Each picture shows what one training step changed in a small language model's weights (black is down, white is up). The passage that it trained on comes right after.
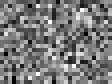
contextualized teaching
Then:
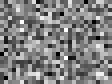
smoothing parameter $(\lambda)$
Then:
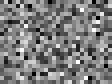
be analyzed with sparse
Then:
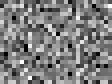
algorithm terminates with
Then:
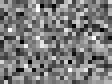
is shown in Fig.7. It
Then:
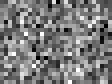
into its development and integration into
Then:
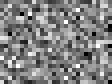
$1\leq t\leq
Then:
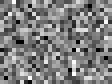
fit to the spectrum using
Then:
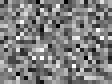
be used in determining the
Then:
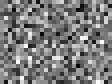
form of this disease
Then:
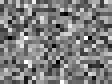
base $(\Omega,{\mathcal
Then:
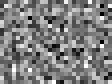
the Note is as follows.
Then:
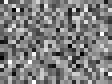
the molecular simulation
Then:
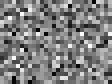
of proportionality is a number
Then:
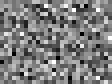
was no building,
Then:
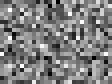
[7] . As long as
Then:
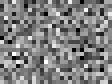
relationship, i.e.,
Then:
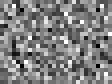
the volume scale factor
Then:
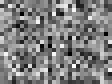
2 mV in presence of
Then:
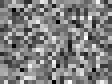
the fields and schema.
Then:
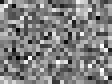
gradually introduce energy
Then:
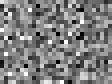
lattice geometry and
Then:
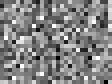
\cdot \mathbf{r} +
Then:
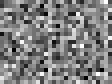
schools, therefore
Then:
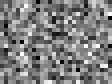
\eneqn and similarly with
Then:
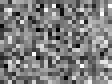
\textit{Then, there exist}
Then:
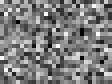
As the pulse duration
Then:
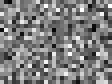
a continuous process and involves
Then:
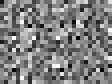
can reduce this effect to
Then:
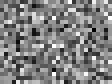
with strong national-cultural
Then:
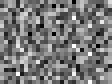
not consider the observed phase difference
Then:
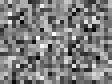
analytic models of inverse
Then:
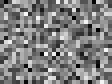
by least squares on
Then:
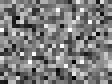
of game outcomes,
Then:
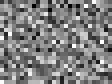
In the early 1980's
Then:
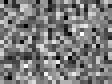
$G$ provided that there exist
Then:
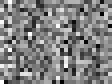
molars. Although
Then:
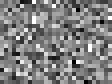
in the field of international
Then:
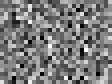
shape the content of the
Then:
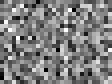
crossings. This problem can
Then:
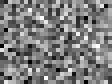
$\lambda$ is real or complex,
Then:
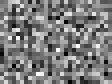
disk $\Delta$ of
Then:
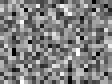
selection of the most important
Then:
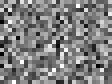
drone can solve it
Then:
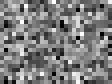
{author} {\bibinfo
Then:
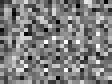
we can find a sequence
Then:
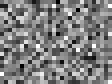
[6, 7]. This approach
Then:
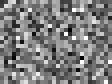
is continuous from the left at the
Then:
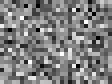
report demonstrates the
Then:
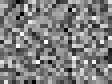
as a function of the energy
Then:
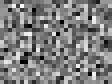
Science Question in
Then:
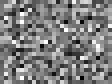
should have in mind $\mathbb
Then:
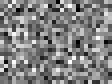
\vskip12pt {\bf
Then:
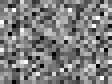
This approximation works
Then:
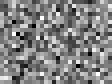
of interstitial edema
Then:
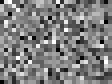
light. A complementary
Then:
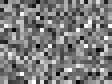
then extend $\HE$ to
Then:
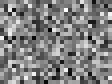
Carlo generator; it can
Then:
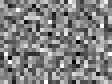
scaling of $f_j$
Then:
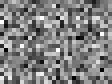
tested samples.
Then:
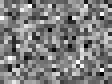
weigh the absolute
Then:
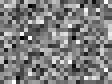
divisors must be less
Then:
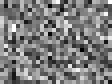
of the GloBI
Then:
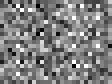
\bigskip \noindent {\bf
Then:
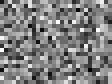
women are underrepresented
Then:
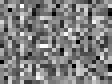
Question Data
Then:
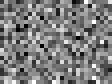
Compton emission from
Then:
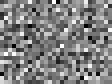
point was considered already
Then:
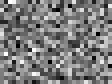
of *B*. Then, for
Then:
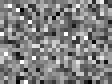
at the outer edge of the
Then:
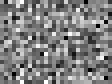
questions on contact
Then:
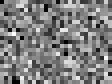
their antimicrobial
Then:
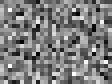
Fig. 7 shown the same
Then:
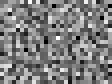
reyestr raqami
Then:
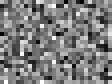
like Yes, No,
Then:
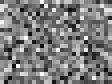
are shown as dots in
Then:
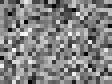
below (recall
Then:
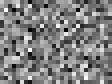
facilities for major
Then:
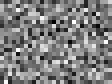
used for the normalization of
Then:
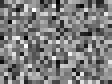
competence, and ensure
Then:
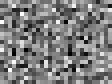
mesoscale organization of
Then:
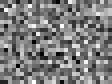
even higher order correlation functions
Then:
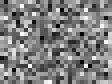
smooth, with credit
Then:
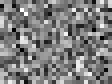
XAS and XMCD
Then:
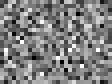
is closed. So
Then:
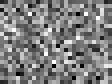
Since $f$ is assumed to
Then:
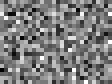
of data supplied by the
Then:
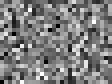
makes the coproduct
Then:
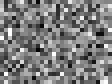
group, up to coarse
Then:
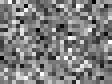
described by a noncommutative
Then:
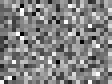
\nonumber \end{align}
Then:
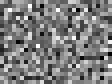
remark, the relationship between
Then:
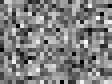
otherwise.) The
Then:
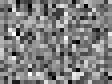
in all cases we checked was
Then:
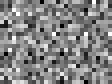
reparametrizations of
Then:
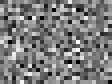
client's needs
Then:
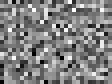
right-orthonormal if,
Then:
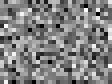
between the neighbors of the
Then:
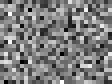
the nature of their influence
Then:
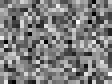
to determine the effect of
